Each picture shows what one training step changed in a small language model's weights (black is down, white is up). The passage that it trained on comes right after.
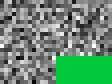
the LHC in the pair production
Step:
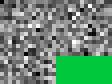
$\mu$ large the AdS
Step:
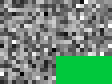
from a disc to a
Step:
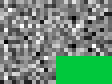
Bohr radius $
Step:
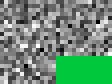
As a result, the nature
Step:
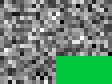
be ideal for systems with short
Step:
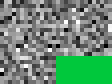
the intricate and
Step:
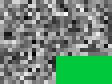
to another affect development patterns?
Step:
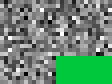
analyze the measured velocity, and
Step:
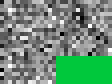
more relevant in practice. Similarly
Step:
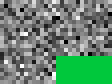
possible to deploy very powerful
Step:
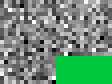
switch from a QP state to
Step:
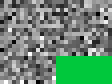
the final state. Because measurements
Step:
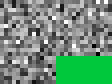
event horizons separately during these
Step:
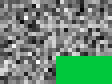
Although the tristimulus
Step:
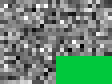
be located within the Hyades
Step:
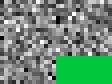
for the two density profiles
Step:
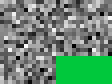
between our calculated entropy profiles and
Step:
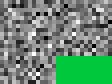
bits. If error rate
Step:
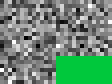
the waveform presented in Figure
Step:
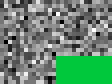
eigenvectors' (which are not
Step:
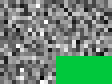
phonon modes, and the
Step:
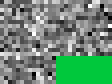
The shift occurring in the
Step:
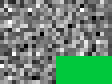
set of solutions ${\mathcal
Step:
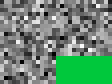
of Universities for Research
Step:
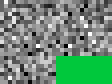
a generic pressure EoS plot
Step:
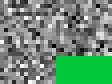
complex porous media.
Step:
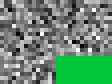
model and pass this information
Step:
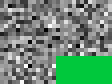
adding to the body of knowledge
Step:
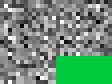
ensures that spectrally broad input
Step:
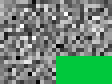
\;\;\mathrm{ with
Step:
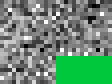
speed across the entire d04
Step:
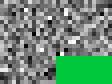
soils is that the
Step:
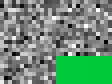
itself. An enormous
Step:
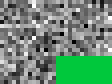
The excess at small column density
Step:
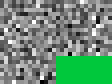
field configurations, namely,
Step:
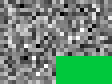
dimension $q \times
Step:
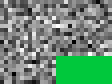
systems} With Eqs.
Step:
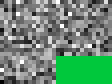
notice that the dominant FA
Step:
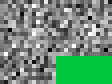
Array Design Issues
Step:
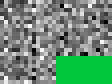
at terahertz
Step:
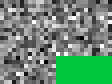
formation of gaps and narrow
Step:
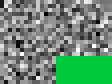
on the application, where some
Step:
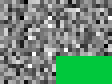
is the consensus
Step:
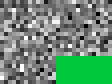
constraint of the charge by using
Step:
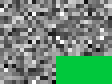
to predict the microstructure evolution
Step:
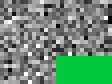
with almost the same frequency
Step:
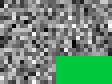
expression in the second line of
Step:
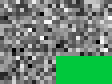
caused interference on the detector -
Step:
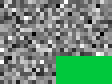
this issue in future work.
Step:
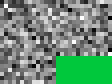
run with three different random
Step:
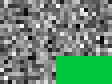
This approach has the advantage of
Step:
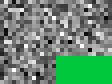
is proved in proposition
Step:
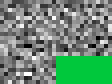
high-statistics data
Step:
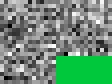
and searching for a reconstructed
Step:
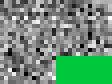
of Leonid V
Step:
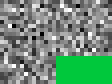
fiber. Various nonlinear
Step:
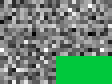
the effective strength of the
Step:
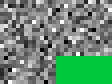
subsystems to maximum entropy
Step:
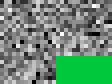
in fact an algorithmic procedure
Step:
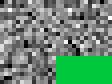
text embeddings align with this
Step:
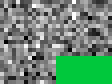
intermediate states $j =
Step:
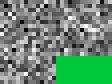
by the portlet which
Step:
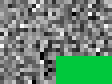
[15]. In contrast,
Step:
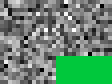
or appearance of edges), which
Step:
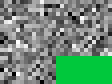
with each global matching, this
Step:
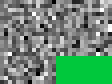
sub-percent accuracy required
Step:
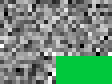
in a positive sense: not
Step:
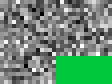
followed a completely different path
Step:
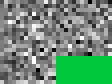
0 \] The Laplace
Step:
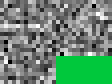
We suspect that our
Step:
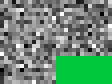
is not product in any
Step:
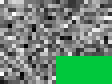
and build a semantically more
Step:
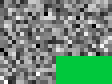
while the that of the
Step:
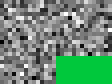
circles give the frequency of fraction
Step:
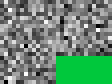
aspects of that multiplet.
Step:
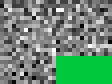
sign of the Jacobian
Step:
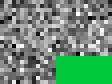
the phase space of the resonance
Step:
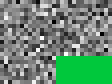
one and two dimensions.
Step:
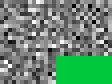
spectrum are available. He
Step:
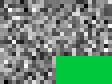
onto the galaxy and the efficiency
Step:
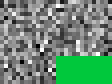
pc here, although there are
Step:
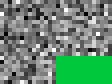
panels of Fig.~4,
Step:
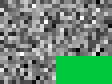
Fig.2. Here we
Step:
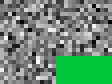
where $F$ is the
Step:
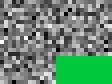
it is related to the potential
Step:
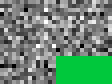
of the momentum match technique will
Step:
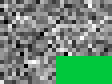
The ADN paper
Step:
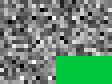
both Fe-centered and
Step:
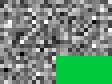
measurement method can be applied to
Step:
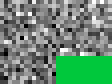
for researchers looking to advance
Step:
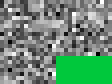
against the fraction of working
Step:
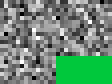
poles of the integrand in
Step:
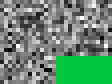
fermionic Love numbers on the
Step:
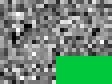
for some $A\in
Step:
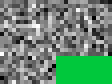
If the oscillator is in states
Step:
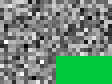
to redshifts of $z
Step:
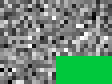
right columns in Figure 2 show
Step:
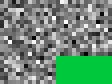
is moving at full speed and
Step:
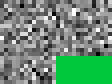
process is thought to
